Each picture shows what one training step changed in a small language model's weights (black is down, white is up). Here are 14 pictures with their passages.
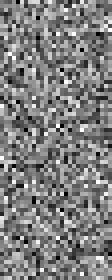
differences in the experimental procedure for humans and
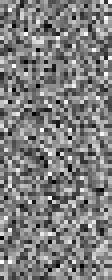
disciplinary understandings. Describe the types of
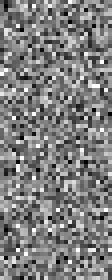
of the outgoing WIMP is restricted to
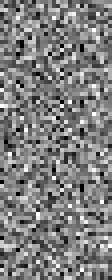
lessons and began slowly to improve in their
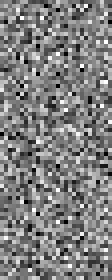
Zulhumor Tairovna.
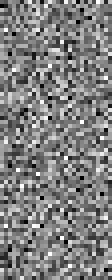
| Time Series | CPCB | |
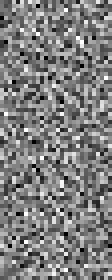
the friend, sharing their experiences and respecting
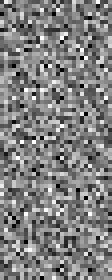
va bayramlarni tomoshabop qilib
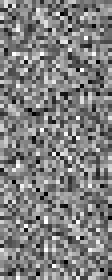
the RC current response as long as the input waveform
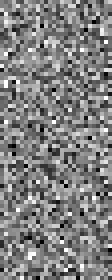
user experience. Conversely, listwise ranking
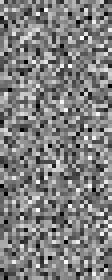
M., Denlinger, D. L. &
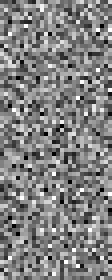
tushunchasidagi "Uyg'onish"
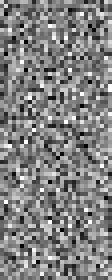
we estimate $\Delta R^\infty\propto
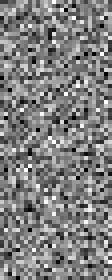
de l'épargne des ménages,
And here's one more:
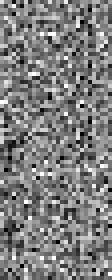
rain sounds along with a method to
